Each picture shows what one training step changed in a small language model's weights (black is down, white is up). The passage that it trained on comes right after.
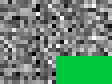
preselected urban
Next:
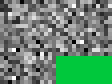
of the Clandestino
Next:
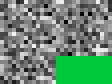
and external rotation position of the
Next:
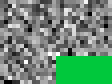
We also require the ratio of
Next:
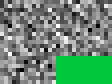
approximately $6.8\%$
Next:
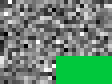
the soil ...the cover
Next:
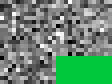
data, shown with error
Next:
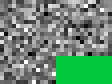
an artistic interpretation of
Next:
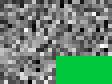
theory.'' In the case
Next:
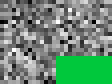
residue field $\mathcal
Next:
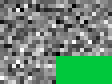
series representations for combinatorial
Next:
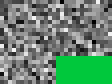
in a traditional settlement
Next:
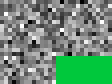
length of this transition period depends
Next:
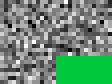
has absolute value 1.
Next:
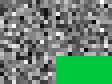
contrast, a substantial improvement in
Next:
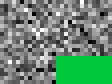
at further three muon energy
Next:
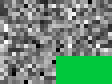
the impact of the particle background
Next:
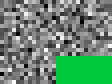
% due to poor economic,
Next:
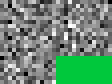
The states are expressed in terms
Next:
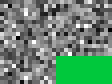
5-year plan describing
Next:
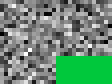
and Energy, University of
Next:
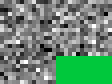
still not found or confirmed
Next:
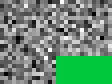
is a stationary solution to
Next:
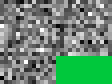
phase transition, at which the
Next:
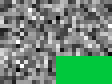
utility of the total cost
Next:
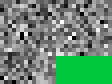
are also limitations upon the search
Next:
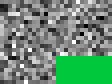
that the families of functions with
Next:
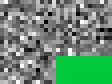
(NCV) X X
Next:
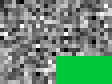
or points on curves, as
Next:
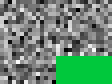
some basics on singular
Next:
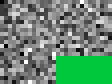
to explain the formation and evolution
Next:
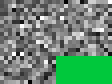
with the work presented in this
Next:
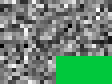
799 samples as DoS
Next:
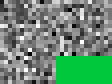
m² for this study.
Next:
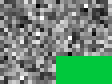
\R$, we recast
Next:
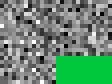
moduli space of\\
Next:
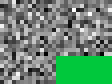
massive particles through the evidence of
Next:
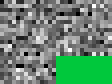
gas chromatograph
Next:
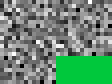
packets keep sending over
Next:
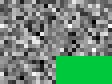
smaller than 25 mm in
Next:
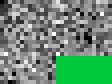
to the free Ar cluster
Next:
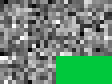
willingness to recommend
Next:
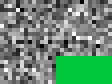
word ``full'' (see
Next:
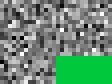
For cotton,
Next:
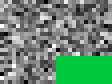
^aSpectra recorded in
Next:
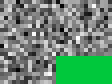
w}$, respectively, in experiments
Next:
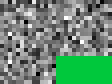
four-terminal method
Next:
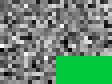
is a group acting properly
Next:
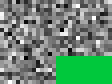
Howarth \&
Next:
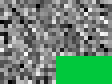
Therefore $\Sigma$ and
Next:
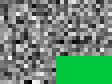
in our laboratories and
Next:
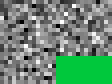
in ABGM. It
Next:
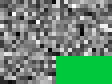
technique is used to separate the
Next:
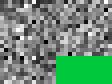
study design was Observational
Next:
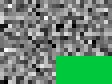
\hline ITEP
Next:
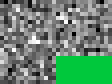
transformation which seems to play a
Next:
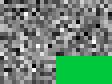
avoids constructing large intermediate
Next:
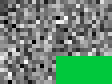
market opportunities to promote the
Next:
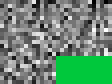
scientific evidence is limited in
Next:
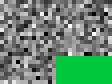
are pretty similar,
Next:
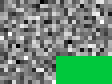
Determine the purpose and
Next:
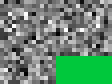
gets us an expression for
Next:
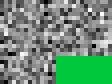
a new system, known as
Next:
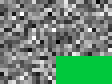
be used as words in
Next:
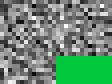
in the design and testing of
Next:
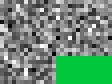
намерени в 13
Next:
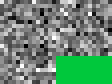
divide them into three
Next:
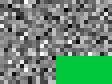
fit are likely to be more
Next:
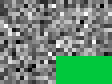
the abundances of our four
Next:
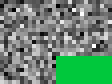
term in the right-hand
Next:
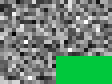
data and of the underlying
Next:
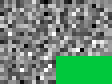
a binary poset where
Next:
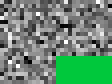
simultaneously fit the observed data across
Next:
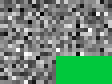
fragmented cardiac
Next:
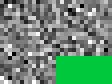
sense that the maze can
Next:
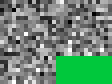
main model, the intervention effects
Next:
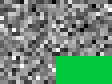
used by experts to transform
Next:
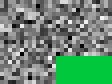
hypertension was diagnosed
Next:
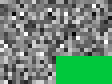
be beneficial for management
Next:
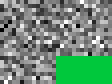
There are clearly numerous and
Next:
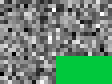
another abstract Wiener
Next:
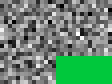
is ten times higher. On
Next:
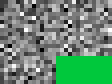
models chosen previously are points that
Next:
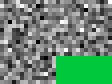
\sin( k\tau
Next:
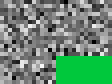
definite case is easily
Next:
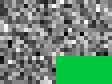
the problem of knowledge overhead
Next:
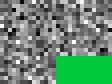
simulations proceeded most rapidly
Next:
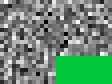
(BPS states) in
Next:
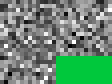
loss (top) and reconstruction
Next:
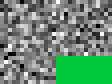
of Bachelor of
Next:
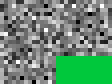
and are both widely distributed,
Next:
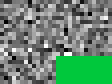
supersolutions. The construction
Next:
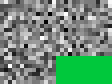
(and zeros of
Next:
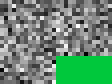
by applying dynamic rules to describe
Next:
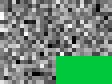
HIV. Various
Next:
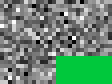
combined nonlinear-condensation
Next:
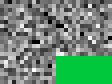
trivial. So we have the
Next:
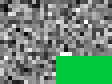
affected the students. This study
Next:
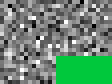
$m,\kappa$ and
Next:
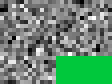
from the second databases and
